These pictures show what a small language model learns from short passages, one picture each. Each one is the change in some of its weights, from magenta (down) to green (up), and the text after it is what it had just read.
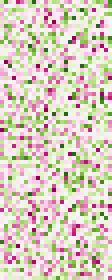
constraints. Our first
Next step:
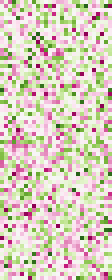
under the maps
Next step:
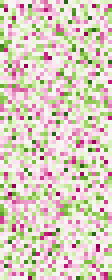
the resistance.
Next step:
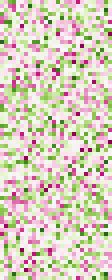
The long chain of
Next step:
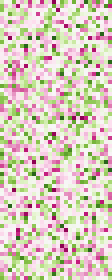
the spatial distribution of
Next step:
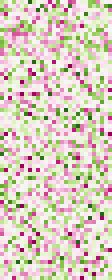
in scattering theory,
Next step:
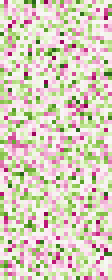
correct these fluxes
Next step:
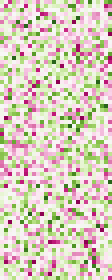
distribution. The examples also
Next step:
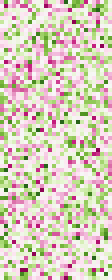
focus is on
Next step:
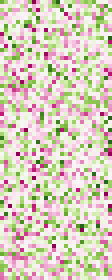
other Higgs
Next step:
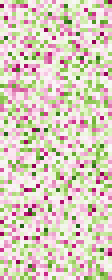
these parameters we used a
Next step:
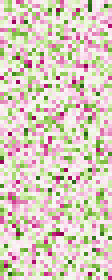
and conclusions}
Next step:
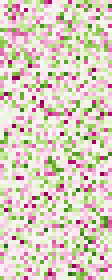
the phases there are
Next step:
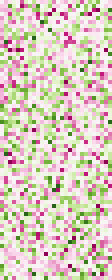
and their properties Heping
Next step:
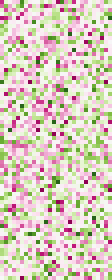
low energies,
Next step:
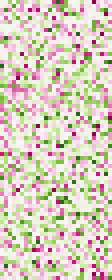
of a set of parameters given
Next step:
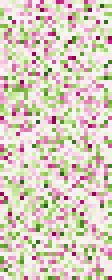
Each layer is
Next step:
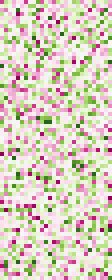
of the AHE data
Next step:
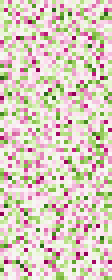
brief outlook
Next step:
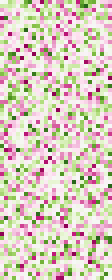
Lett.} {\bf
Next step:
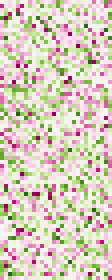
and initial states can also lead
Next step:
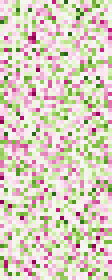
to be included for a
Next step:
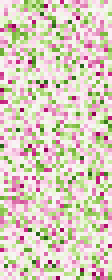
a broader
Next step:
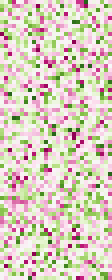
the ratios between the
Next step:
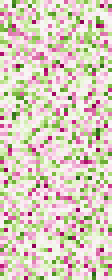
direction, context
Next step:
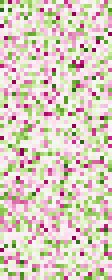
tracing over the
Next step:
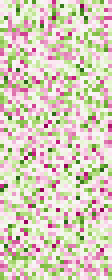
can be computed.
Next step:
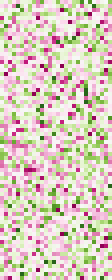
procedure presented
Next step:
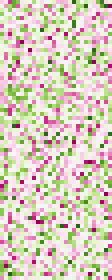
and spectral-gap
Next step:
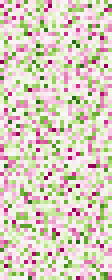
the dominant one
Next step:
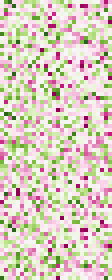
{equation} {\partial
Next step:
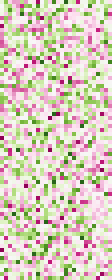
in nuclei.
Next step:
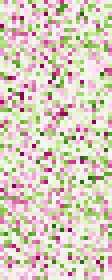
selecting noun
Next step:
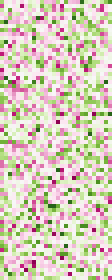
or not is determined using
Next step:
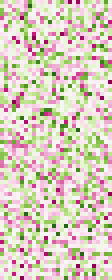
electrons. A change
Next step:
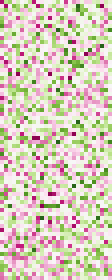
This difficulty can
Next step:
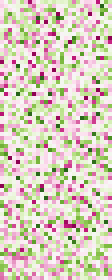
Evaluation.}} This
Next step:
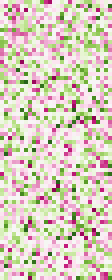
the state of the system can
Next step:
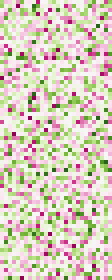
states. The former,
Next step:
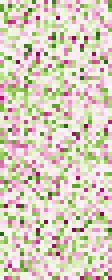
methods of dealing with
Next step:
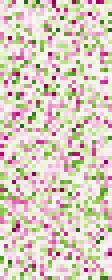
lines denoted the corresponding
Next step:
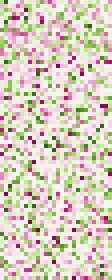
on the dynamics of the
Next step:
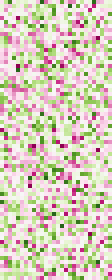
comprehensive analysis,
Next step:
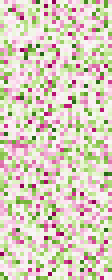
(as displayed
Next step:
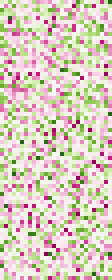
topological phase transition,
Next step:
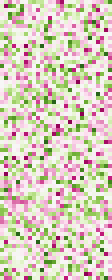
requirements specification
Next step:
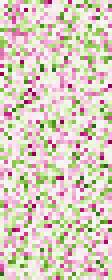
the observed universe. In
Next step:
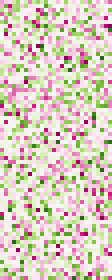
Data Construction}
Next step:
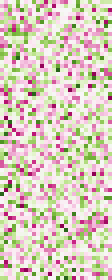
with running time
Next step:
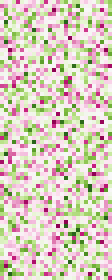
and this is very important to
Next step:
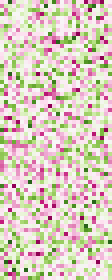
superconducting phase
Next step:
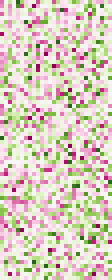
also like to thank
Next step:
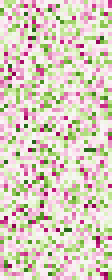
with $M$ RF
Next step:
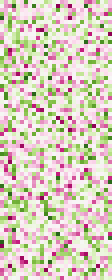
in nonstandard
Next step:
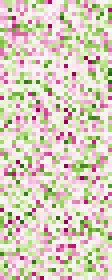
the above inequality,
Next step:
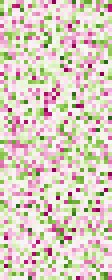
the phenomena
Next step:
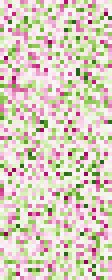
that $0 \leq
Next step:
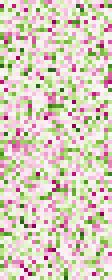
over the ring of complex
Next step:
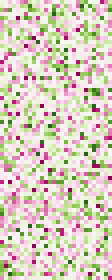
and advertising
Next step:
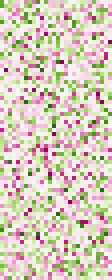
few kT from the
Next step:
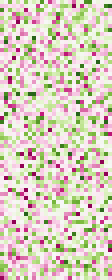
of increasing $V$
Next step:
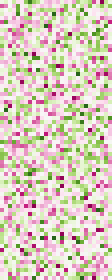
we artificially
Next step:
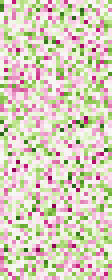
a void can be
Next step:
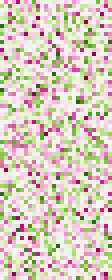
The restarting
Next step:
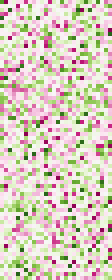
race, then the
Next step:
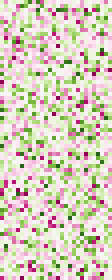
3 T_z $ are
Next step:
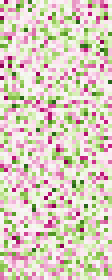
sometimes motivated not
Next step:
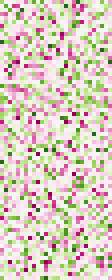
the subgraph ratio
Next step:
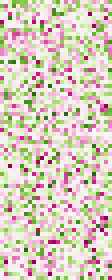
conditions. The inner
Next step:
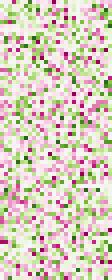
to get into VR
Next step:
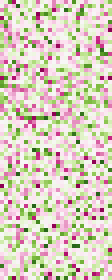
needed to sample from the
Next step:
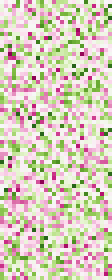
was established
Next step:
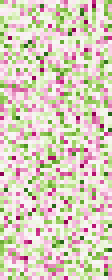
expression is valid
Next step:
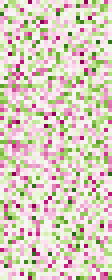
disorder due to the random
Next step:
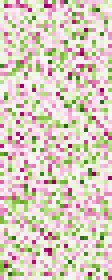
and social network
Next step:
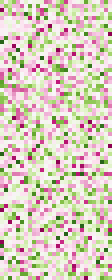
work studied the case where
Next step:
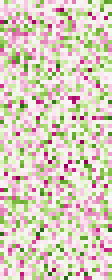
consequences of
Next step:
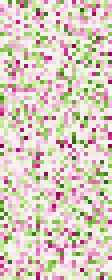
the line shape,
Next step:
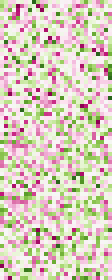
a random sampling of
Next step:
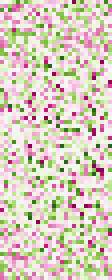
we demonstrate the
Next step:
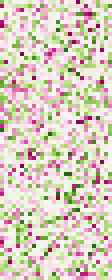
direction $d =
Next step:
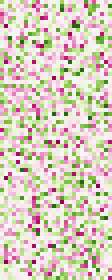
line. An optics
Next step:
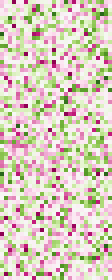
Laplace without
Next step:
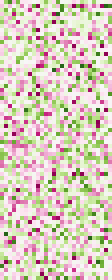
a hierarchy of
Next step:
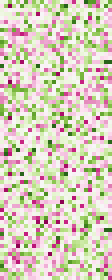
of Fisher equation
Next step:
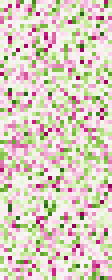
The emergence of
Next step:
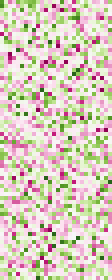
energy resilience,
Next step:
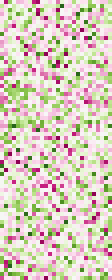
above, that moving to
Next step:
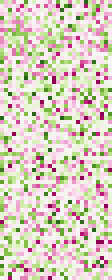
$z \rightarrow 0$.
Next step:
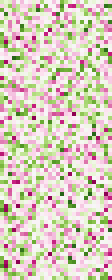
structure for all of the
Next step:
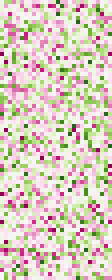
signal yields between the
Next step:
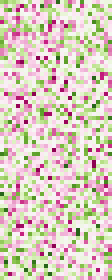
in particular, the top
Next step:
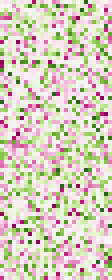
e^\prime\, \pi
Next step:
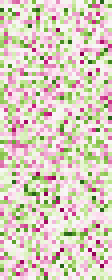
the metal-poor
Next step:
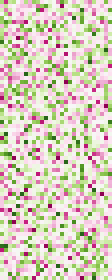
and we are not considering
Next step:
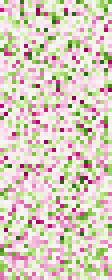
modifications that do not
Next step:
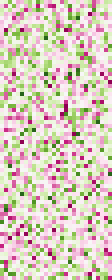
location and the
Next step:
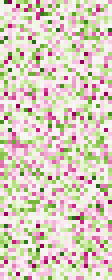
phase diagrams on
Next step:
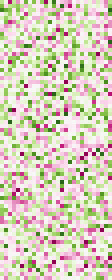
times. The comoving
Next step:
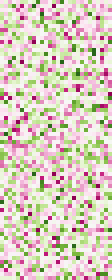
feasibility of
